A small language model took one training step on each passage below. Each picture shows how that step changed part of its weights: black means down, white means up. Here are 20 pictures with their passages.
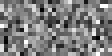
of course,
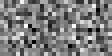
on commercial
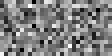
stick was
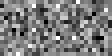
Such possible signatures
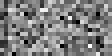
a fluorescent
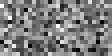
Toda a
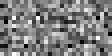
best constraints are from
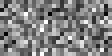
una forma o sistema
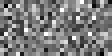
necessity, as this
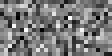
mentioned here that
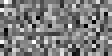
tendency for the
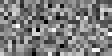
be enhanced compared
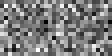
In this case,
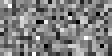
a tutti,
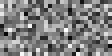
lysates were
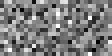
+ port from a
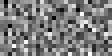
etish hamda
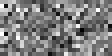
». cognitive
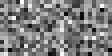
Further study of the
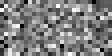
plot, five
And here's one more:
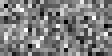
majority of the
